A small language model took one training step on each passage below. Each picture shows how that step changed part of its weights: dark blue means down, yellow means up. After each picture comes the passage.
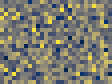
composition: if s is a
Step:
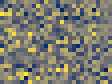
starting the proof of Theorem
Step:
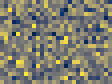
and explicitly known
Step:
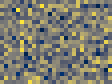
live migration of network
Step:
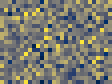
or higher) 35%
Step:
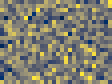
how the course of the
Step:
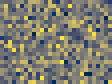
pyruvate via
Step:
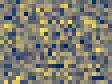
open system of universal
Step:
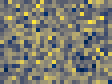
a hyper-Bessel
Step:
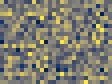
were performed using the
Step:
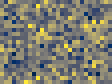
that for $x,y
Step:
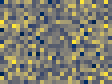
fulfills the
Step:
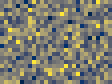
the success of any
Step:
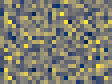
expressing the whole set as
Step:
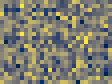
Inertial manifold
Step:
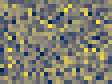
mechanism for the
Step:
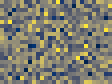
pants, or under a
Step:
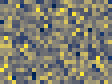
the Lindley distribution and
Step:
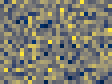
independent bathroom.
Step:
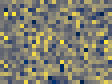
air pollution.
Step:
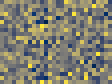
the obvious generalisation to
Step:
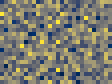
a starting point, we
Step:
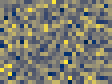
independent of the choice of the
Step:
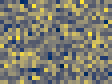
hospital from 1st
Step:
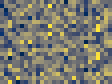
JEOL JSM
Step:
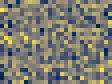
observations are supported in
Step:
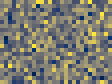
correction and balance
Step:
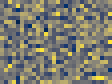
optimization R-C with
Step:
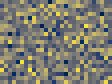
Dirichlet form theory to
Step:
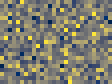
non-drinking uses
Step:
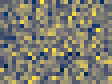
0.05 alpha level of
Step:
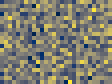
alfanar can optimize
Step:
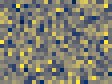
limitations. Considering
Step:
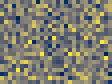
of bromine in the
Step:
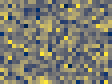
\to \RR$ denote
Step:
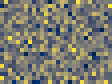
Number Land use 0
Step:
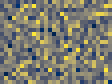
Let us remark that the
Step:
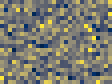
[4, exercise
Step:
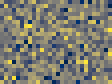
purpose. In case of
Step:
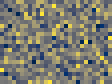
chromatographic condition
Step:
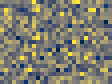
in rainy season
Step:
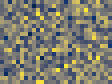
visual privacy
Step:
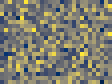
create bridges
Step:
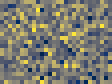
be operator spaces and let
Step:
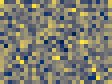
continuous evolution where services can
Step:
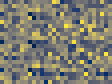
faith, established
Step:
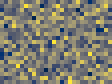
required careful
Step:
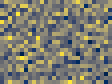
day or two in the open
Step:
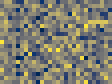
$\kappa_0 \cap
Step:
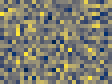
estimate of this sum would
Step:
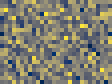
market outcomes and
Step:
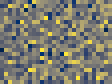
fixed effect panel
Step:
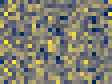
include the following: 1.
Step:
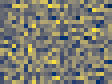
reference to what they
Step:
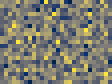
the multiplication rules
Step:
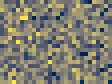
the polynomial approximating
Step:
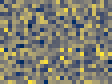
which it grows.
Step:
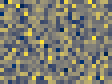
is a two-level method
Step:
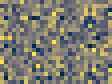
medical and social measures for
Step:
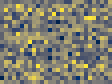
Whitehead group of
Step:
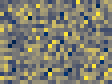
Based on the results of
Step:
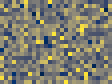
solids, total
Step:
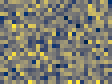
in that adding any set of
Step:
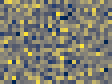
on the right show the results of
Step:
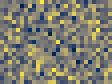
survival of 1 month
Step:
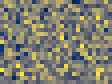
square wave is a
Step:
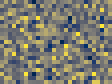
used also for nonnegative
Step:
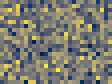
yNH participants and
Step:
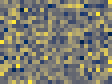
transition from FNP
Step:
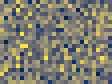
prime different from the characteristic
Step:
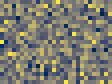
of hand coordinators with
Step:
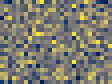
engineering applications
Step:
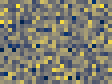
of the hacking methods
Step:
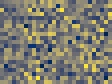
motivation for using the group
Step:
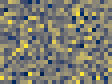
global concern,
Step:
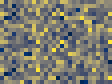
on increasing the concentration
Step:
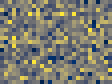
are compiled in Tables
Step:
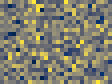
be the integer such that
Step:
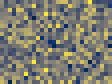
bacterial and one
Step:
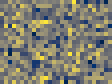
$U$ admits a
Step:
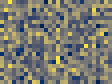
feature curves, and
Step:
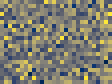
Hessian matrix}), to
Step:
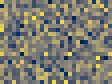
of Picard number one
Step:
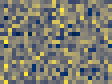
available; among
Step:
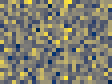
of the potentials rural
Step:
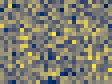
the onus of communicating
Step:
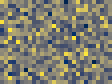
the mean with missing data
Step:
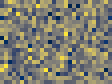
the results of (i)
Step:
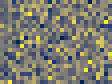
*This Journal*,
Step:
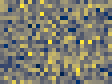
all algorithms that have
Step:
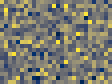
The room temperature
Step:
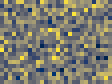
the clinical evaluation,
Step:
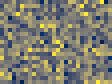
\begin{proposition} The
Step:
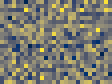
joint POP design
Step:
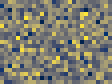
induce or worsen
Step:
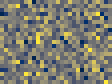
structured questionnaire
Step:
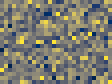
generators $G=\mathbb
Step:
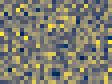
remains a disk component
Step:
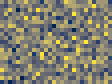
the cooling water
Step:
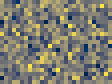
ranks estimations for
